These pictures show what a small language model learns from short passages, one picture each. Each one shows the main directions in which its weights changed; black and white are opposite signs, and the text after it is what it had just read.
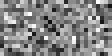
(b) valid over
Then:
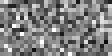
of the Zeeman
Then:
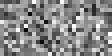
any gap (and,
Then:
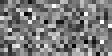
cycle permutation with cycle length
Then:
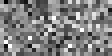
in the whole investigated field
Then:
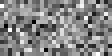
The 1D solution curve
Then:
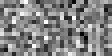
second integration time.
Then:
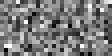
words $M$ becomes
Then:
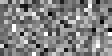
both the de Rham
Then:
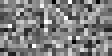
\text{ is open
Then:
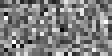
are out of phase by
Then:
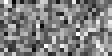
at around the Z boson
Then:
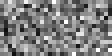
lines represent $k =
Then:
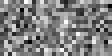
studied the problem of when
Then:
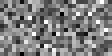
Fenqi and
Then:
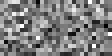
and, consequently,
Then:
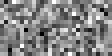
right) to the larger
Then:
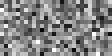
the simulated and estimated state
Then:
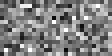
vacuum integral ($M =
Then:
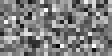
a favored explanation
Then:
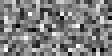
above said deviation of the
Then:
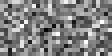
cycle, and the average
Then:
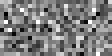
and slightly viscous
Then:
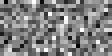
on the additional effect introduced
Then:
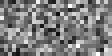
and role-based requirements
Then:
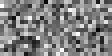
a total of 8 individual
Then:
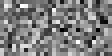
the same velocity dispersion as
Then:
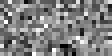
of the old sample
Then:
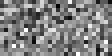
a stationary process in the
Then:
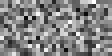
central hotspot
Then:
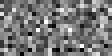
a complete measure theoretic
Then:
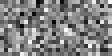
order $1$ along
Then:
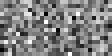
timescale activity cycle.
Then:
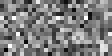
suggests no significant correlation between
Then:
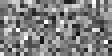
events, cascade events
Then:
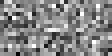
we associate it with
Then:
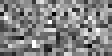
\subsection{The case
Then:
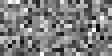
the conditional probability, estimated
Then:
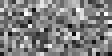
process many times we obtain
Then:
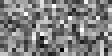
there is a morphism
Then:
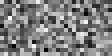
EMRI system may
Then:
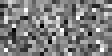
reconstruction of the mean
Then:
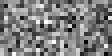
probability of {\it
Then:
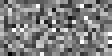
taking \(n\) sufficiently
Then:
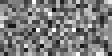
the other hand,
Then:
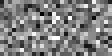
no spatial degrees of freedom
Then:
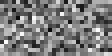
RWI growth rate
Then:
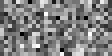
T$ is just the
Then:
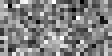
of entropy and pressure of
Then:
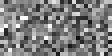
exchange for the bare
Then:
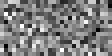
Sec. 2, we
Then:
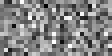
identically distributed normal random
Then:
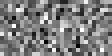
supported at the point
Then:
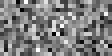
might be exactly whether a
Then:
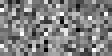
more complicated and is also
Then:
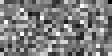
$\alpha$, where
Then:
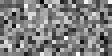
is linearly equivalent to
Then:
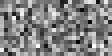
the two invariants above.
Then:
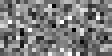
deteriorate depending on
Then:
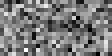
stable solution exists and in
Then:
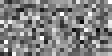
$R$ actually is
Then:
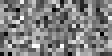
the field of the real
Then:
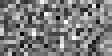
concept tool in Figure
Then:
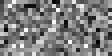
degrees of freedom in both
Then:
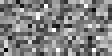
high energy reactions to
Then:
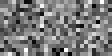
position $a$.
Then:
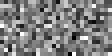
created by the author
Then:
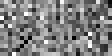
the interest they carry
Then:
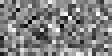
then many other groups have
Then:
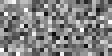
directly derived from Proposition
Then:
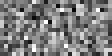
University | 10 | |
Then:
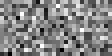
min. The sample is
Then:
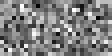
Consequently, PINN
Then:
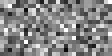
undermines for its
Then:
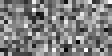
in comparing this result with
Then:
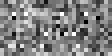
Above: raw
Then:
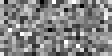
Cuntz equivalent to
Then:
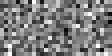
ground-state binding energy
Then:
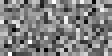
to the two components of
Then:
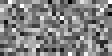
effective Coulomb interaction
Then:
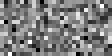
the square roots of the
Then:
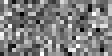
calculate the average values in
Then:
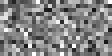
to finite $-\Delta
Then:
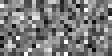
the case of certain
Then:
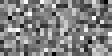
string breaking, we will
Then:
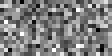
substantially lower than the
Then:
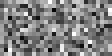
of compact groups is a
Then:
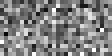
a sum of at most
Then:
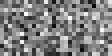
$\bM$ are bounded
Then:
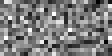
absolute value of an analytic
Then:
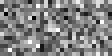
g _0(\varepsilon
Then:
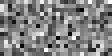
distribution of individual stars in
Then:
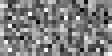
set of edges of a
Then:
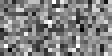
by investigating the microscopic
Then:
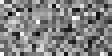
AGN case) by
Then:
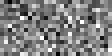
The characteristic function of the
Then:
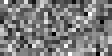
is the simulated probability to
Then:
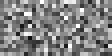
a corollary, we show
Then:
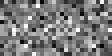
> 0$. This follows
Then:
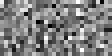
cases. If one has
